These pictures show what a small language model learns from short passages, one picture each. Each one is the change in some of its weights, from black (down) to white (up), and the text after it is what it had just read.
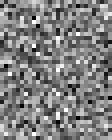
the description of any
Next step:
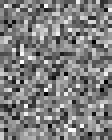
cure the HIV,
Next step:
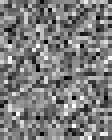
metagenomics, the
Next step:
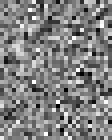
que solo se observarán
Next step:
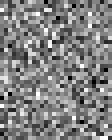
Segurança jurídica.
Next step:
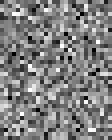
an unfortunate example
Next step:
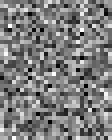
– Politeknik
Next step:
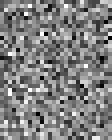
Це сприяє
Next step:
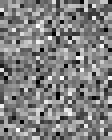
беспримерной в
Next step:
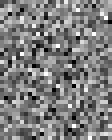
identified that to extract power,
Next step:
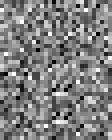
which leads to more sustainable
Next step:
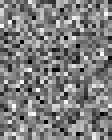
forward inclination of the
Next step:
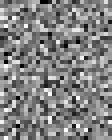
dadil qadam
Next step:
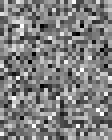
investigando al respecto y
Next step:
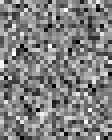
techniques focus on the deep
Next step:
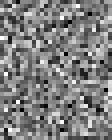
Binational Border
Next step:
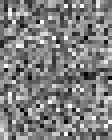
ações estratégicas e
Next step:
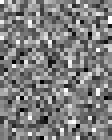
A. **Breve
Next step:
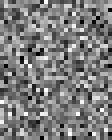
membrane with sodium
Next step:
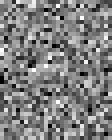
ml of water, 6
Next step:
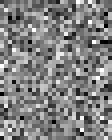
was adopted seventeen
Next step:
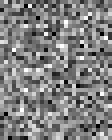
başa çıkabilme
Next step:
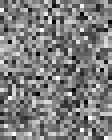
them to settle into new
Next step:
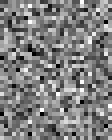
засобів має
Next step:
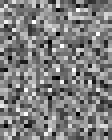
results of the study could also
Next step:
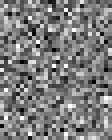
markazlarining huquqiy
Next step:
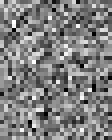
uses clinical parameters and
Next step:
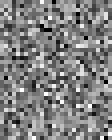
dangers of social media
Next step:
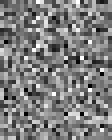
mental health support and enhance
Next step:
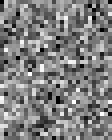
ИДЕИ В
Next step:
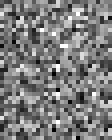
on the Rights of
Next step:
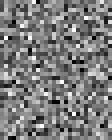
Trata-se de um
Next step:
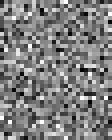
Nº % N %
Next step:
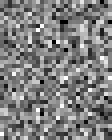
\alpha \leq 1$,
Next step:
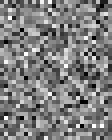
наук* (Vol.
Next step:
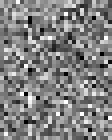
uchun davlat tomonidan olib
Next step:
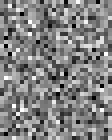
true given the continual
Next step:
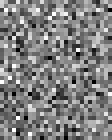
at a loss even though some
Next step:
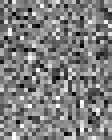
public confidence in the
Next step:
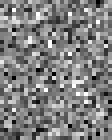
time series. The
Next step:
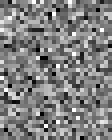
0. Fig. 5 shows
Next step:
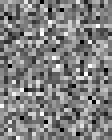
With Disorders of
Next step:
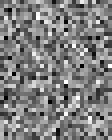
novel formulation offers a
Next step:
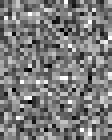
Para ello se realizó una
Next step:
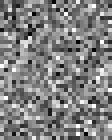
was suggested that CDRX
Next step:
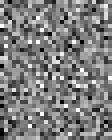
energy, or other elements into
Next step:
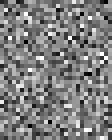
завдань у
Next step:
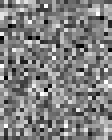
Seen hingegen
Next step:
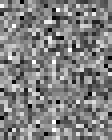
had favourable attitudes
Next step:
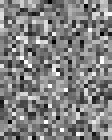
and p-value of
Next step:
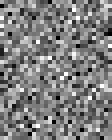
to rise can be
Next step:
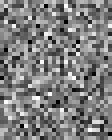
ocupa um lugar central
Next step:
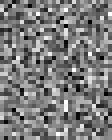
mobile phone applications,
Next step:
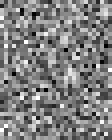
to be selective rather than
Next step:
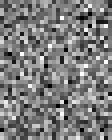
av grafiska
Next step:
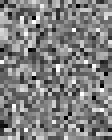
the students understand the content of
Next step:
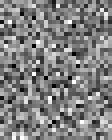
included in the analysis. The
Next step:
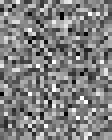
such concerts into
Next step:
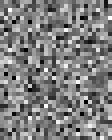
model The single antenna
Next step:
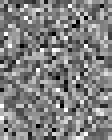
Trace Metals The
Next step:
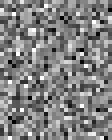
of Peru's total
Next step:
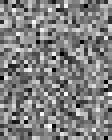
they influence each other. From
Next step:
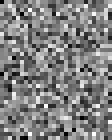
thick EuS layers
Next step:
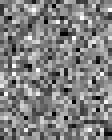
serão convidados a
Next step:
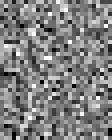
query of multiple entities
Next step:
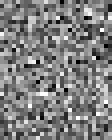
it explores the use of
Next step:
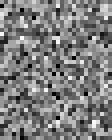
to the location of the
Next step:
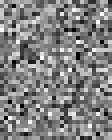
is evident that both
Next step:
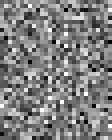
a wide range of
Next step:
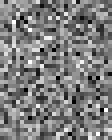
não segundo interesses
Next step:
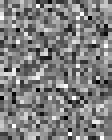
evitado, principalmente
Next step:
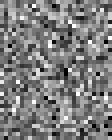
rote repetition.
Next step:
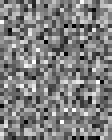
[Reichstein et
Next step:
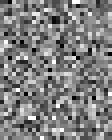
concrete issue or apply it
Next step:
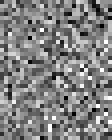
verify it.
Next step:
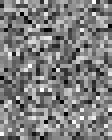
asoslarini yaxshi
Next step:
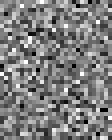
method can improve system throughput
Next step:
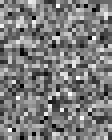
of the solution to food
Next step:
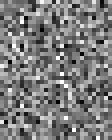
10-m using a
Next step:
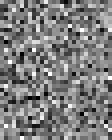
формирования налоговых
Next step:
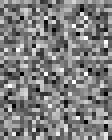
education of research workers from
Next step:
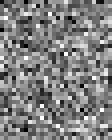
AME, with white
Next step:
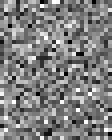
de separações conjugais
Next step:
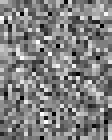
resultados demuestran que
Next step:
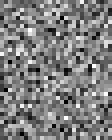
of a cropped or
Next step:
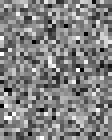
and alkaline solution
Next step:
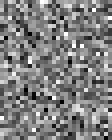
van de aandelen
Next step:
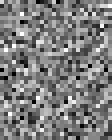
validity. The square
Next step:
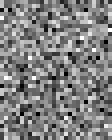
trade integration the higher is
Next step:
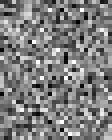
исследований от 2,27
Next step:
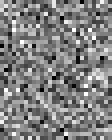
A single structure – No
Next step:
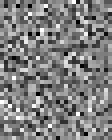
joriy etilgan;
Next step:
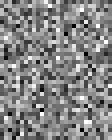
ranged from 1.03
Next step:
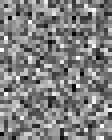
grain boundary is
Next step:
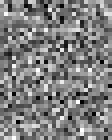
mainstream class in
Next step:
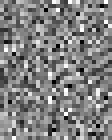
relatively high. Inefficient
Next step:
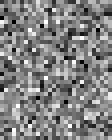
abnormal spending patterns
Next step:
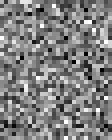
and Kachchhi
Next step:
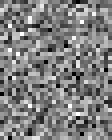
fish species for fish
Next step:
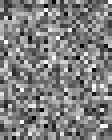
According to (Lune and
